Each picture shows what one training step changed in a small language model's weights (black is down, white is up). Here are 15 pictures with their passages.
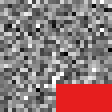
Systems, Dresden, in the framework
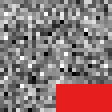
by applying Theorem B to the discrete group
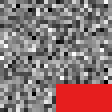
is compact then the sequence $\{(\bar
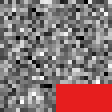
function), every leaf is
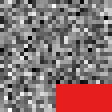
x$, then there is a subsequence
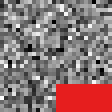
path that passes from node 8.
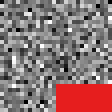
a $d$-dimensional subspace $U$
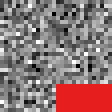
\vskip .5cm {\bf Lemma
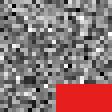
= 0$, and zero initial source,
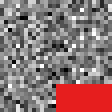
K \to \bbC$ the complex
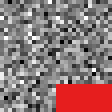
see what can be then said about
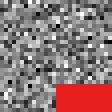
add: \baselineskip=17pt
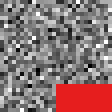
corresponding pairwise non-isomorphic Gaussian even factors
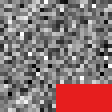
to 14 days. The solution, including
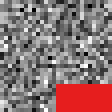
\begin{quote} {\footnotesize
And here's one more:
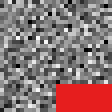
would settle the question of the role
